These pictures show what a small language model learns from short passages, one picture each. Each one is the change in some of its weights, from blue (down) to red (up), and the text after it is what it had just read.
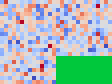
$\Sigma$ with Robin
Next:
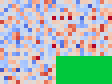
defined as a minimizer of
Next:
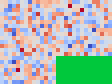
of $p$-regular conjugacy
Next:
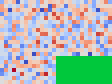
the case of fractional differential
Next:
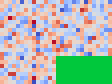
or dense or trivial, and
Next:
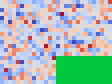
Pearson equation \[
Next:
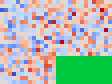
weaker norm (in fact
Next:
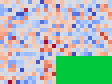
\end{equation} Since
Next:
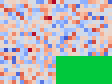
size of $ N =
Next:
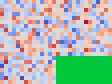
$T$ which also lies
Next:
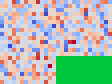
this paper is to develop a
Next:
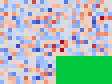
{\mathcal A}^*$ is admissible
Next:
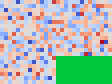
is more complicated than the one
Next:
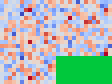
For $f\in
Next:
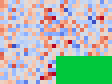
\cup (v \times
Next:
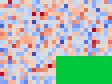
the set of stable uniform
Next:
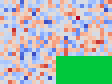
us that the maximum fractional flow
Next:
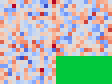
in the literature for some specific
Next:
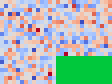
be similarly addressed via
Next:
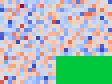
thus, it follows easily from
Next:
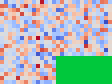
this, one can show
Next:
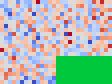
as the vibration of
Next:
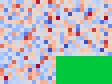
first part of this section we
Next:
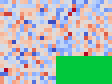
growth at infinity and the
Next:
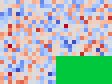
> if IsBound(
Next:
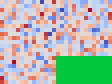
self-adjointness for
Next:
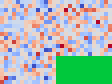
example, it can be applied
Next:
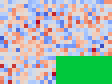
solution} (in short
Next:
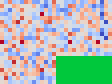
basic method for the research.
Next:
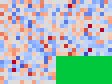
observe higher PSD,
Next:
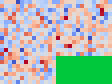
conclusion, $\Theta$ and
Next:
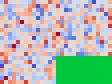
$\tau_j$ for
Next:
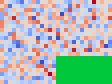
and independent of $A$,
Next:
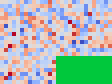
all soft open sets contained
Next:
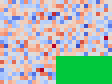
a WPT surface in
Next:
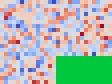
y_{\varepsilon '})$
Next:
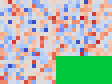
that probability measure, for all
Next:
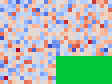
interior point of $A$
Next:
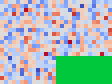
or operations abstract versions
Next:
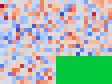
frame of the chord,
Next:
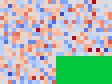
the possibility of compatible
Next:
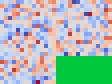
theorem of the following section,
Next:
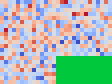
group $G$. The
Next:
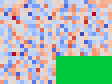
of operation} of the
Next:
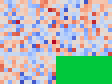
that none of the points
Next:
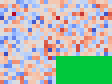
an $n$-vertex graph
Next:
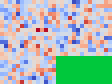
which gives rise to a basis
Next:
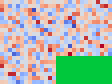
Mallat and S.
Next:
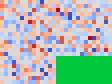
all $\t g'\in
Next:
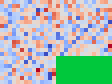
assumed in the proof of Theorem
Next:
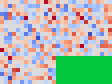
as a cascade control
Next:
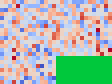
some sense be the worst
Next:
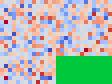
in many common cases, for
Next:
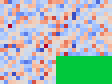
} $$ are strictly increasing
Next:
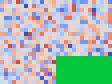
dense image between locally compact
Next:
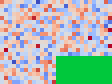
the generalized formula is given by
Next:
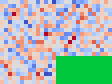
basis, e.g.
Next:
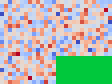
(Pan American
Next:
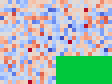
search neighbor lists at every
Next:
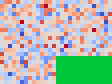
de $\varphi(n)$
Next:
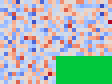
However, most existing
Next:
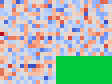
this case, we say that
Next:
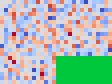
tree) over the decision space
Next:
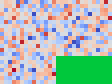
v\) sufficiently small. Since
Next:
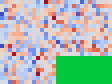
is a decreasing family of subsets
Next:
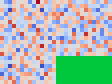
faithfully the category of
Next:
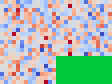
parameter sets by simulated
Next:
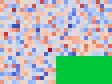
even. The Klein
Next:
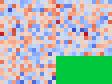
circle, for the aim of
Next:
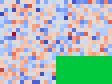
several trace regularity results for the
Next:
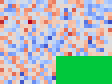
forkings in the path
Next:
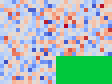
Inequality Loss}
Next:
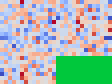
indecomposable non-isometric
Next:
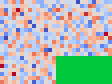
geodesic laminations), and
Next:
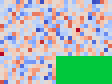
Spectral Theorem for positive
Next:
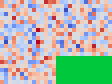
by a given set of
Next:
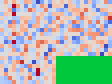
the convergence speed of Newton's
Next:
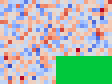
is replaced by $\tilde
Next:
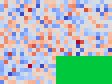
The analogue of the Riemann hypothesis
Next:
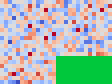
to 3. Now it remains
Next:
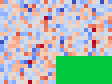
fundamental sequence of open identity
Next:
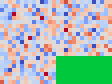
The instability probability under the
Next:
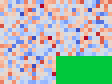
1 and 2 below: it
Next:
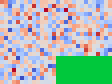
to every node proportionally
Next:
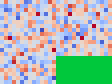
conditions determined from the mesh geometry
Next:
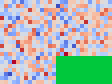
$u$ on ``small
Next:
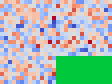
the wall, representing the weight
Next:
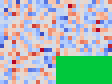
nonlinear optimization problem parametrized
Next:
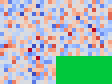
We have the following examples of
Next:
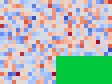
were assumed in the formulation of
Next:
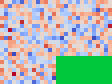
predictable in the second variable
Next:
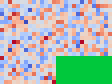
is a unique solution to
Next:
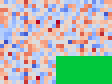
for $\k$ with
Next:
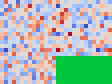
small number of samples are provided
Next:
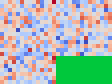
some preliminaries which are used
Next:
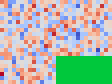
to denote that $M$
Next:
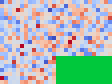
the orthonormal basis, namely for
